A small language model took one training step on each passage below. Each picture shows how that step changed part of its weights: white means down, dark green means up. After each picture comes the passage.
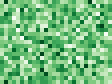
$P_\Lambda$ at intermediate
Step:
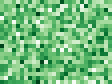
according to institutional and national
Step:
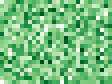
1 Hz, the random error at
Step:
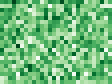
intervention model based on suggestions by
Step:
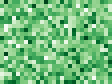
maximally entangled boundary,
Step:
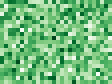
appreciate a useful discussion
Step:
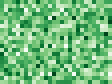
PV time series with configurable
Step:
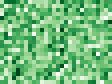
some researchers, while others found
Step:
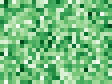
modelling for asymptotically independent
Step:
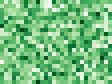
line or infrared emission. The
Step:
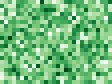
diarrhea as equally
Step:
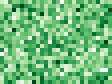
frontend provided by
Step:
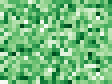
Department of Chemistry,
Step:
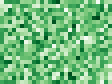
the branch associated with the
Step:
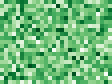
system based on mathematic model created
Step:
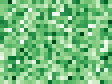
I(O, \beta)
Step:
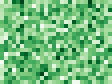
Rwanda more than
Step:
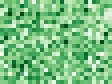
The internet services have reduced the world
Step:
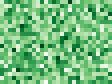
the inverter has a power
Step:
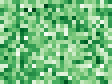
current deployments, and suggested
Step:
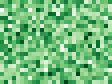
may get accepted in such a
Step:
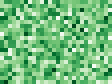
feedback. Material sensing
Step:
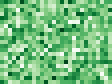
fact much larger, than the corresponding
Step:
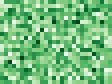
the initial value problem for the
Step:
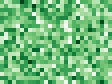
provided written consent for their information to
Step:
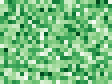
of knowledge about cardiocography which
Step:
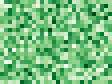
the bare interaction up to
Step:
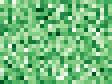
for Theoretical Physics, Polish
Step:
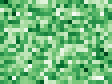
together formed a panel on
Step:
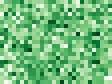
dip in $Q_i$
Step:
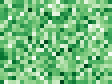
no longer holds for
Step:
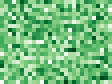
stars during some 3 Gyr when a
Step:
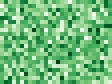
significance contours for energies
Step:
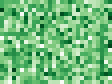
to allow RIs to deliver
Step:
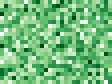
become abundant one expects
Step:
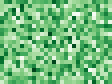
structure designed for virtualization in
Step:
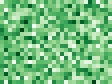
-1$ . However, if one
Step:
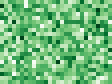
white regarding not being black.
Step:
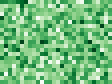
thermal equilibrium. To test this,
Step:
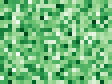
self-importance, we
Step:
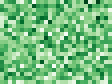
Textures 1 and 3 result
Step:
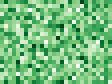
enable transitions between modes
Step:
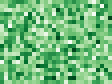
continue to be uniform or
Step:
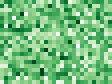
early hemodynamic assessment and
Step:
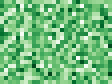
type and content(s) in the
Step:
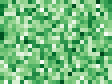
and can also show septa,
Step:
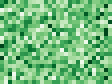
been felt for specific
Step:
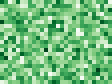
J, Liu Y, et
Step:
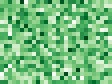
quantities, and it includes all observations
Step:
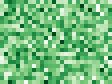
of further research studies. Moreover,
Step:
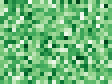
results comparable to those of
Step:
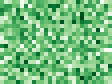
departmental library.
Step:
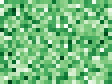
revised on 07
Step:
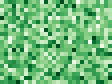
million, the government should be
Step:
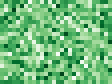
algorithms constructed in ML tool.
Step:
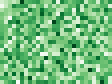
group respectively. Out of 100
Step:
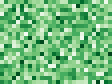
run for approximately 400
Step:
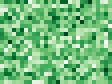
high frequency PWM pattern for matrix
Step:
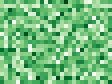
yet the presence of families
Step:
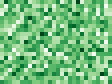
are probabilistic, and to
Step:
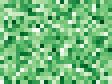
a game all day?
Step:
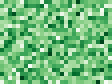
used: \begin{equation}
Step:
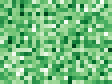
The growth factor is taken as the number
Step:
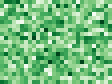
these situations. 6 Conclusions
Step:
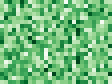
is the base of the
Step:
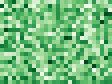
spatially samples the material gain in
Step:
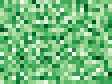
,a'_\mu$ fields are
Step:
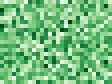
use of the data. No harm
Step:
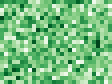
been developed for a well-established
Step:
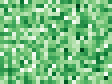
flows that contain OT
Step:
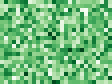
equipped with the necessary
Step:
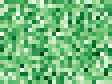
optimized to make sure that it
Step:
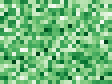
effect size testing (See page
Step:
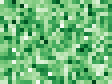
predict how Qatar's
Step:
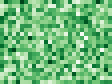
effect in more detail (see
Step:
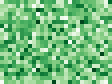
that are unpredictable.
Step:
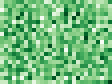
The authors then observe increase in their
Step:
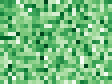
g), the amount of dye
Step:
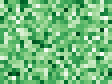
angular speed in the body
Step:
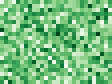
2 µm, respectively. A
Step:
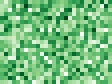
identity (Hernandez
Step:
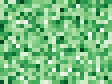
RM. Factors
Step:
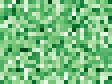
and booked a hotel
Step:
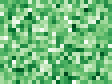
two first order differential equations
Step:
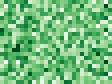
are not shielded by the
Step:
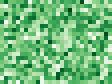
published results; meanwhile,
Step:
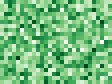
of this research is "How the
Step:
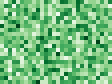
relationship to the person to whom
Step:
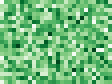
of 6.0\,GHz and
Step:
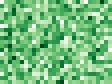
a nuclear cascade
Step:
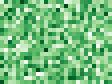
approximately 10 times. The analytical
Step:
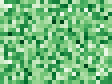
the inverse relaxation rate.
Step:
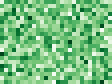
model, differing by only
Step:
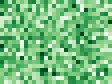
Count of active enterprises
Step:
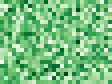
extraction efficiencies \citep{
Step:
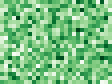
as a fitting parameter, since the
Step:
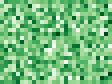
modification to the flux in the
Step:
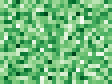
Of Commissioners In
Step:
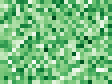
is defined only over $t \in
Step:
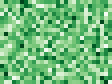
collisions were used to check the
